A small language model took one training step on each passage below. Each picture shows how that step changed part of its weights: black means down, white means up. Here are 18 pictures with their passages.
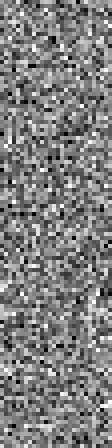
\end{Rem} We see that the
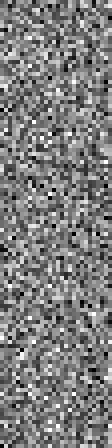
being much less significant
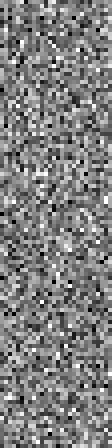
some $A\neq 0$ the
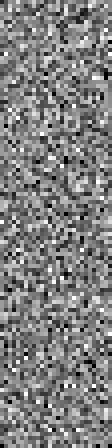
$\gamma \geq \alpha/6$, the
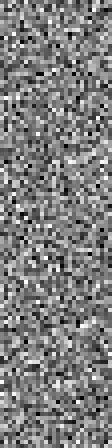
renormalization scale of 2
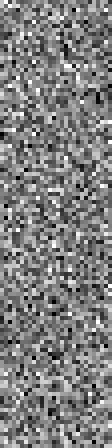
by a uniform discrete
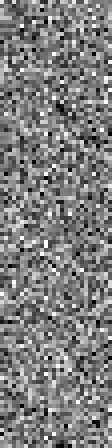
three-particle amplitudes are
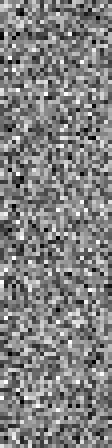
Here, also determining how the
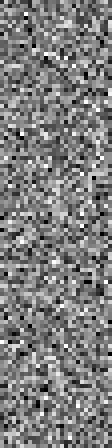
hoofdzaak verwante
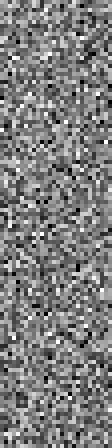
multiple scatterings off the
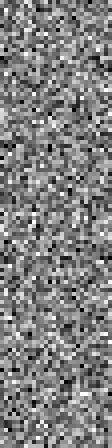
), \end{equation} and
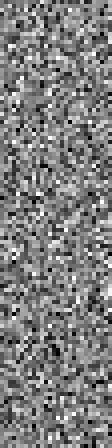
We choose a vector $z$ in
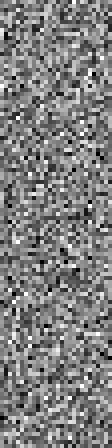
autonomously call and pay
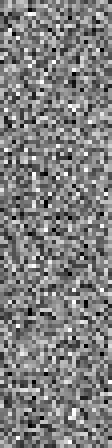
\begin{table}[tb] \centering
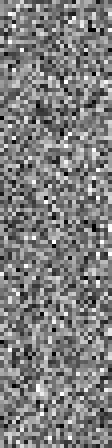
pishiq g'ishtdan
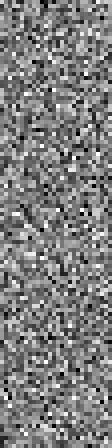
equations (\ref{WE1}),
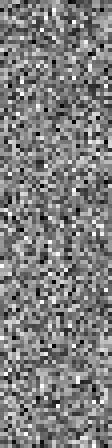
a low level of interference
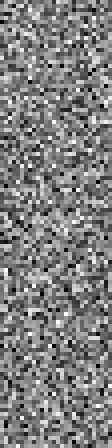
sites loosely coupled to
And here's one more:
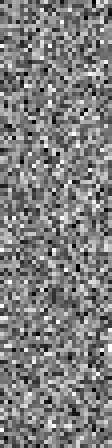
The second resolvent formula
